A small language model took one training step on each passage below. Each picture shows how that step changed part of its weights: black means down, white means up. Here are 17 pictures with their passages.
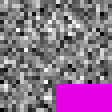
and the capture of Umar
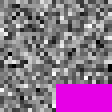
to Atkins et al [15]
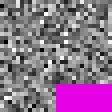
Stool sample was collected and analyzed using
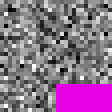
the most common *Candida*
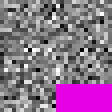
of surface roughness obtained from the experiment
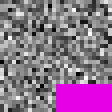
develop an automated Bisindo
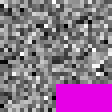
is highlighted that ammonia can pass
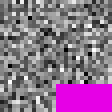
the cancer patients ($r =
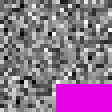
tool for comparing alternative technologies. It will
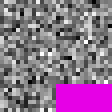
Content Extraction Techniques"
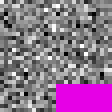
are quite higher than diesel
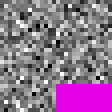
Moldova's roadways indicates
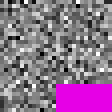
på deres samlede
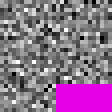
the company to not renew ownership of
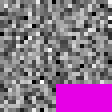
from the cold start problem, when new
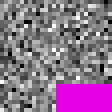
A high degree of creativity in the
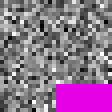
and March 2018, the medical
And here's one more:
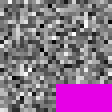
in microfluidics The web sites
